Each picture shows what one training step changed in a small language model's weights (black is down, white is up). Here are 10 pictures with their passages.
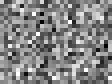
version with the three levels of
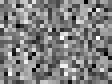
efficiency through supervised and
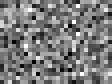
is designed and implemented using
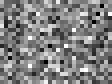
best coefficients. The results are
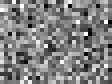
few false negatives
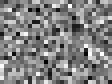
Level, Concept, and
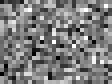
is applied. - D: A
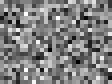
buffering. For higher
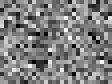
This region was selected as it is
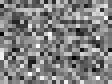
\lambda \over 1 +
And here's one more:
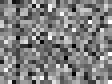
1$ is satisfied in
